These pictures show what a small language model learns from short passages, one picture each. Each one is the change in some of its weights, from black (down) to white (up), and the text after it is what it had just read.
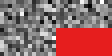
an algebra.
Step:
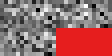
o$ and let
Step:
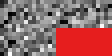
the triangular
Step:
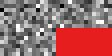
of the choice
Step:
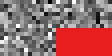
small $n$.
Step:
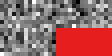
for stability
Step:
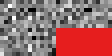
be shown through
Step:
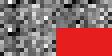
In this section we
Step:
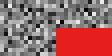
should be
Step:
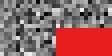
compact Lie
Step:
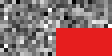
We show how
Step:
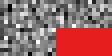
small proposition
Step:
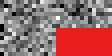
determine the
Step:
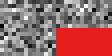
$g$ are
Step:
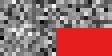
spaces which are of
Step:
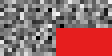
of tree
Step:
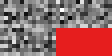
applied to
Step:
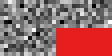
upper bound
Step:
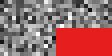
the introduction.
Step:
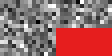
that $n
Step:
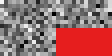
\cdots \otimes
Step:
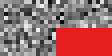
into a tower
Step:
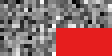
interpretation in
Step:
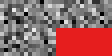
is space-time
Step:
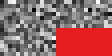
an integral closed
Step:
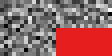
an optimization step
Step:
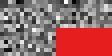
this non-linear
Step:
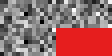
same place as
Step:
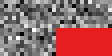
by power
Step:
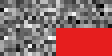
the dimension of
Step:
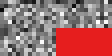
One can use
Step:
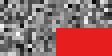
we want to
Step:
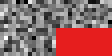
defined via
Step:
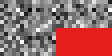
inner power
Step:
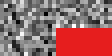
of a function
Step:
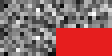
one vertex
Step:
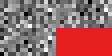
to be the number
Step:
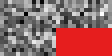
and one is
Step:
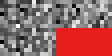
system for different
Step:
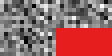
when, for each
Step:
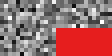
a consequence of
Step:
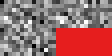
right away
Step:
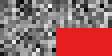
for solving linear
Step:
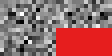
union is
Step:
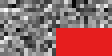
$F$ for
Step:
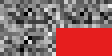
variety is
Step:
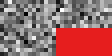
the plane is
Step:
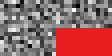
power, then
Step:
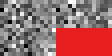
the involution
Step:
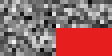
and abelian
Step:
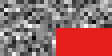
connected to the
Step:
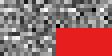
0$ for
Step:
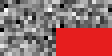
the case $p
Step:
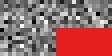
Now, consider
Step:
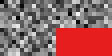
singular value
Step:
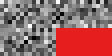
(which is to
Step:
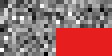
define the corresponding
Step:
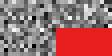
terms of these
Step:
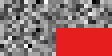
time. }
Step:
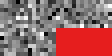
that the white
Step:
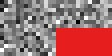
the convergence of the
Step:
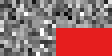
We claim that
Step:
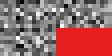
under a linear
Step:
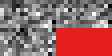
On dit
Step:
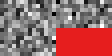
descent method
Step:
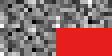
notations of
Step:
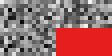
argument shows that
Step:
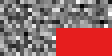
angle systems
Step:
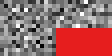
can be seen
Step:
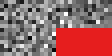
we consider $\mu
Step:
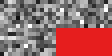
any $k$
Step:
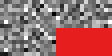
g \cap
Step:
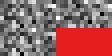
interface problem
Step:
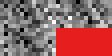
analytical solution
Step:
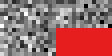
form \ben
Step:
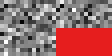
and $\alpha
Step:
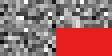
without loss
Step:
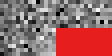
functions in Proposition
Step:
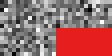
the explicit
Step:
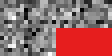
Using in
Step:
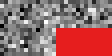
role in
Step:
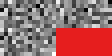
(we then assume
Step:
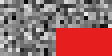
0$, and then
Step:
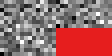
of the local
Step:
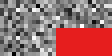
Recall that a
